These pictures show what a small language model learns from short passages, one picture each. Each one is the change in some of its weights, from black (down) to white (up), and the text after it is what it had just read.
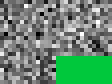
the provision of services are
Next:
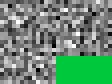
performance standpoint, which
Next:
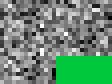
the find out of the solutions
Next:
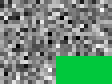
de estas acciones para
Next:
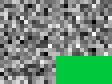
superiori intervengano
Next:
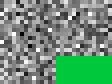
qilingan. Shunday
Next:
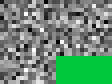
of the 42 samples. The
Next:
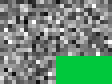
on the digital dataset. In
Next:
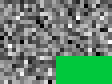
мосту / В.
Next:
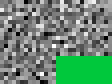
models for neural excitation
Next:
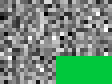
verifies the information and
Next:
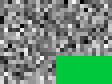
régimen de
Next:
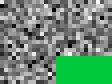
by the Colorado
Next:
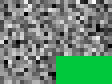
in the corresponding infrared
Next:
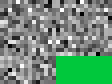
malicious user that can
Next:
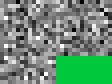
Hydroxy Groups
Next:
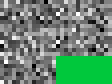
le positionna comme la
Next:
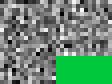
del grafo totale,
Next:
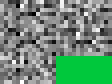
loss in load transfer. The
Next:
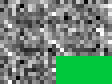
İçerik analizinin
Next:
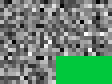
лучшие, к
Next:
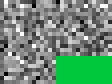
в фінансовій
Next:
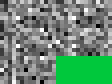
farzandining ichki
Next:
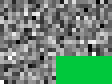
No. 2: Admission
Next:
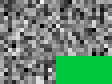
referida disciplina -
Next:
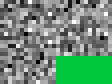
diperoleh dari 3
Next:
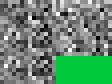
chiqilgan ta'lim
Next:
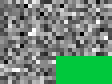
образ завдяки
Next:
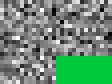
provides an advanced search
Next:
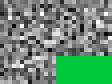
determinants of electronic service
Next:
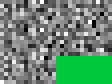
solusi untuk parameter
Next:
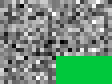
perantara keuangan
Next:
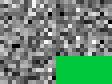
It is not a document
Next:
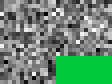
y $k \rightarrow
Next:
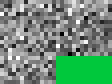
will focus on diversity in
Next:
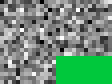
each AIS broadcast
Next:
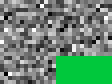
Journal For Innovative
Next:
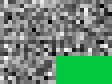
granules. In performing
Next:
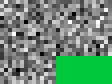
in 2012. These firms
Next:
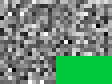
перспективі, у
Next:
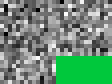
Management Plan CSV Comma
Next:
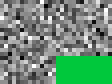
for ornamental use
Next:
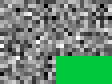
Tobramycin +
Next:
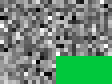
atribuciones propias del
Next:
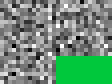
only and do not necessarily
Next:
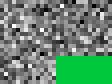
fursat ichida
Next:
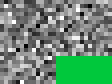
lobe. This
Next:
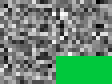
Тесты на
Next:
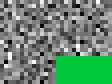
tarixiy shaxsdir
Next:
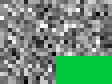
provide designers with tools to
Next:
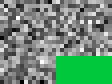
A fotografia como
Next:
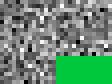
cross-sectional area of
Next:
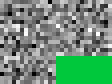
Reconstructiva sobre el
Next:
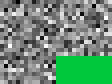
trillion so'm
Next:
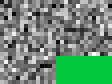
February 24,
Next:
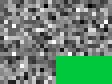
/ dataset but not all.
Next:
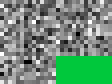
dan promosi.
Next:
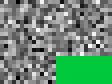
per day. Feeding
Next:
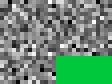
and red blood cells,
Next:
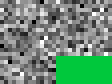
and retrieve it
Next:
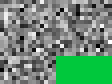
bir şekilde
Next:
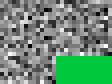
contain introduced species.
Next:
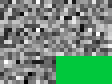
Recommended for all
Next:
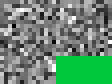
goes beyond technical
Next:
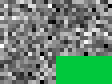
этом компетентные
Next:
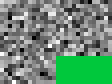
tanaman (Arifa
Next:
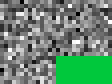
across the COcyber
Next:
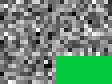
public datasets: 30K
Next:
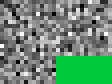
di ulteriori,
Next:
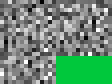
to the existing analog
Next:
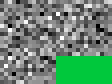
ularni O'zbekiston
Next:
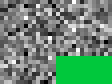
has to modify his teaching
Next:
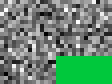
for the elements' implementation
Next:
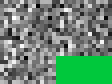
Gleichzeitig ist
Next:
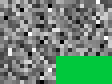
занимает особое
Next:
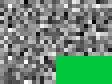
ефект DXI
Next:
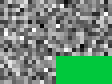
international portfolios.
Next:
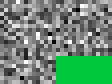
has been to analyze the
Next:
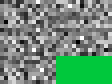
The average size of the
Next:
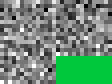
progress by applying lean
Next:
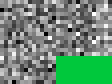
for shrimp processing in
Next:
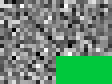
by the public still exists
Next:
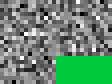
algoritmik narx
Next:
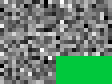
no son la solución en
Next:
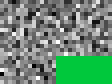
metal complex. The log
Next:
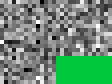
real time portal - the
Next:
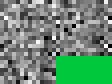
obtained from the humans,
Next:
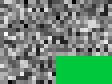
to 1 minute. The
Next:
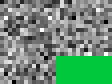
and added necessary corn
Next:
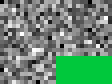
than the baseline (Figure
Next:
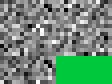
encontrarían incluidos
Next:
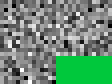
merit and successful distribution,
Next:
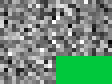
both well, women in search
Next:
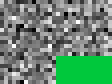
processing (NLP)
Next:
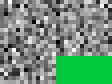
degen ataqqa
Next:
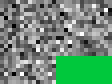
a necessity to protect
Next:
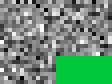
masukan maupun
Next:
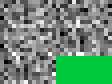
as was evident from the
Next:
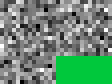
others children also receive
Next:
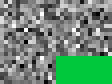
industry with a consequence of
